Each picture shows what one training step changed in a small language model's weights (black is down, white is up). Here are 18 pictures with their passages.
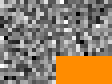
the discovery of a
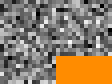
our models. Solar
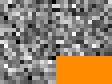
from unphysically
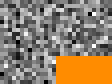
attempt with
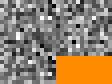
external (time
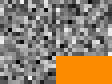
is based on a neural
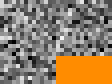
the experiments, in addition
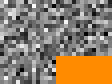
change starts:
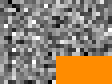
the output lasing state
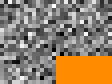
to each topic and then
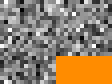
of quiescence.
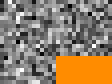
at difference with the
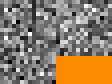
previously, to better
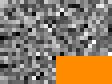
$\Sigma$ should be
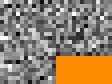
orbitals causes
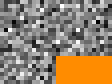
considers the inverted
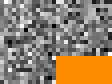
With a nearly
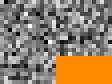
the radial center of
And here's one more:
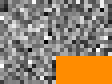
is a marginal
